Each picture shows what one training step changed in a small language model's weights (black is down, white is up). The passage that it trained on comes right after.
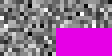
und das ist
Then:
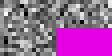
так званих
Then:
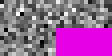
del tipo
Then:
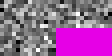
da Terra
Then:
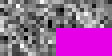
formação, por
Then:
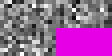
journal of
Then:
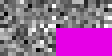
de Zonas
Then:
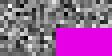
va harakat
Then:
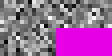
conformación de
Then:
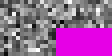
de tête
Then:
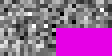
no Direito
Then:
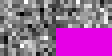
vital y
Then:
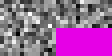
text și
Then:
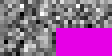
long pour
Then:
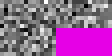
and a way
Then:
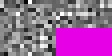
o coletivo
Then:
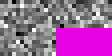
i entre mitg
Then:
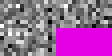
bir qatorda
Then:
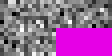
sinonimi bilan
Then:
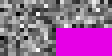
aż po
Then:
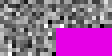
a taxa
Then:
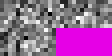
context of
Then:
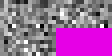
avait des
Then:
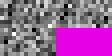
possível do
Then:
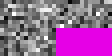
a partir das
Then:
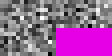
o que bem
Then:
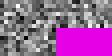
ativos por
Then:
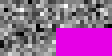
– qalbi
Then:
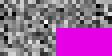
qonun va
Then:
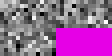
mundo en
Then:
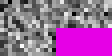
Europe and
